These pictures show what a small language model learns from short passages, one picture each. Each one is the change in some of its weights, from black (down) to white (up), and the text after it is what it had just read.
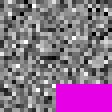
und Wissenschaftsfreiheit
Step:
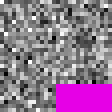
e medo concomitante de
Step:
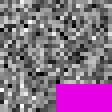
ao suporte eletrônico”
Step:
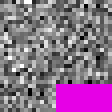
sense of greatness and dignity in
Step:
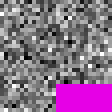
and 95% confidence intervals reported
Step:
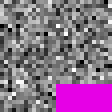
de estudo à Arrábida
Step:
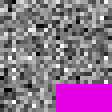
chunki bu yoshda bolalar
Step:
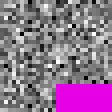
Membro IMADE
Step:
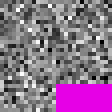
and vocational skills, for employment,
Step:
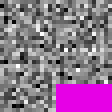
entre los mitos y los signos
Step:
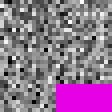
axborot vositalaridan tezroq
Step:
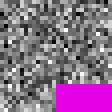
de Pérgamo*. Por lo que
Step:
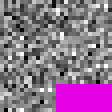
Существует три метода
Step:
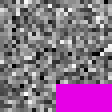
to Durden, the research regarding
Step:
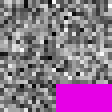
albatta, e'tibor
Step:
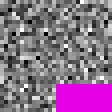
between ages 13 and 18. Studies
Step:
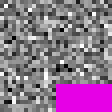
взаємодії з іншими.
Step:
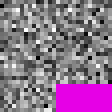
work of V. Wolfram and
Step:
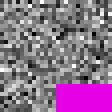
dasar diwujudkan
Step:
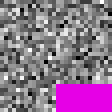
a figure, paralleling above
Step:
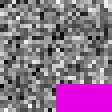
omili aralashmasdan turib
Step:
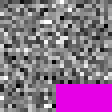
diferencia entre la magnitud local y
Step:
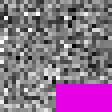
siliceous sandstone with low
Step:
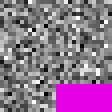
information as referred to in Commission
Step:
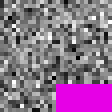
Наркотический эффект
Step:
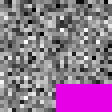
subsequent coercive
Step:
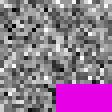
involved in heads-on crashes
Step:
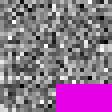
isolate I-2017. The soils
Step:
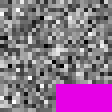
how they will hinge image and words
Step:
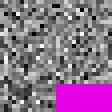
the action of real seismic impacts //
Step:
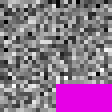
science and diplomacy. In this
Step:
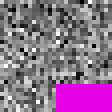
с содержанием
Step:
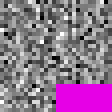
oleh orang tua. Dari
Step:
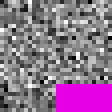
estado Zulia, siempre está
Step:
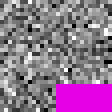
fixed as a requirement a RCS
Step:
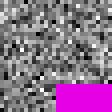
Alfranca · Jose
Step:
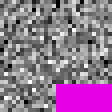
da Mata e Litoral
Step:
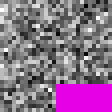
that a broad cross-section of
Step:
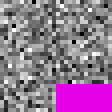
Although the information relating the data used is
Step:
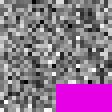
to complete or partial restrictions on
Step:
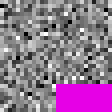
belongs to the Bohemian Forest
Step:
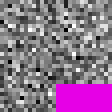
детей раз личных
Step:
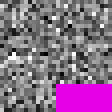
Ichki ishlar organlari
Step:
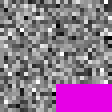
стечение жителей
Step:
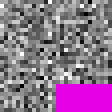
equations for gradually varied,
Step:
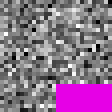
обраних критеріїв
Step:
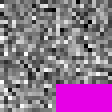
the nights before. 'Dzoms
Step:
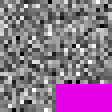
two main components: - Part A
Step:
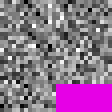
in the intestinal mucosa
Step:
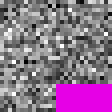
former and is free in the latter
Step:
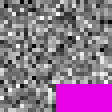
1. Пусть уровень 1
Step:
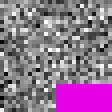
an adult.¹ Children are
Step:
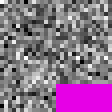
The percentage sorption is given in
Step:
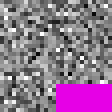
Counselling and Testing
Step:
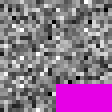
Второй синтетический
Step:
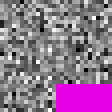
enfocada a detallar las
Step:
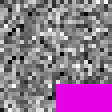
differential equations – in the transverse direction,
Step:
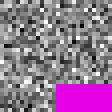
prevenção da lesão pulmonar
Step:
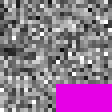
surveillance cameras exist whose
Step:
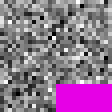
activities, on the other hand, leads to
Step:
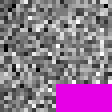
va xulosalar chiqarish; -
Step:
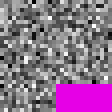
with the goal of maximizing tumor response
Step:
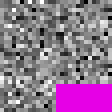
297 nm in uv, which
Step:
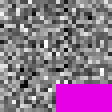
степеня, який
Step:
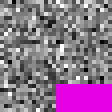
diploma legal aqui analisado na forma
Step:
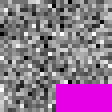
urine, or rat bites during
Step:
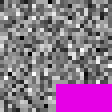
to reach higher value niche market,
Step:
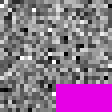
will score higher simply because they've
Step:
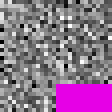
переваг, а також
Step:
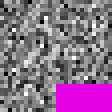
parameters pointed out that slope
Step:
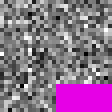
methods to achieve the advantages of each method
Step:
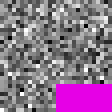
to ensure clarity and visual expression.
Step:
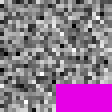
uma homeostase porque há uma
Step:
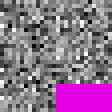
emphasizes that the guarantees provided
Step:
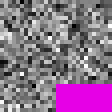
inconsistent privind protecția
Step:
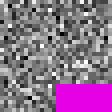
fitness values of the chromosomes
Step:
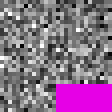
vaqtida o‘rnidan
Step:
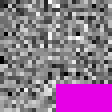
Darah Sebelum dan
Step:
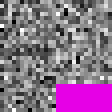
territoires et politique
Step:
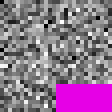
Xulosa qilib aytganda,
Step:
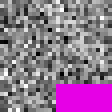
they don't have children, they
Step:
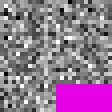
algemene uitspraken met
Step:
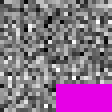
diagnostic inaccuracies and
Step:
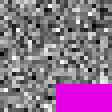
o tratamento da doença. Na
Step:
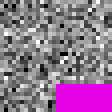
fuqorolar urushiga
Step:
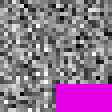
классическая, модная,
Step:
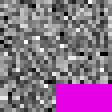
чинниками розвитку; а також
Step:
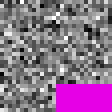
limbischen System gespeichert
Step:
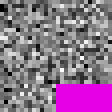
cost that made it more favorable to treat
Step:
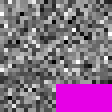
in Luxembourg. The staff
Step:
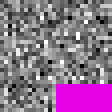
в Феодосии,
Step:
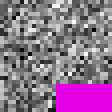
and a typed data vector (see Table
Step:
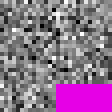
a further performance optimisation in [12].
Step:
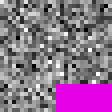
(PRSS) for research and development that
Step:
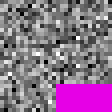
of any aggregate by visual
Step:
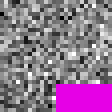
1 vehicle and the materials they are produced
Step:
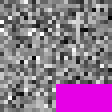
split an internal node was set up
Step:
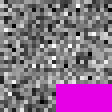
Royal Dahir;
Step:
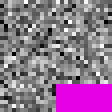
zirhli texnikali
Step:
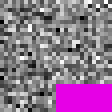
ball to‘plagan
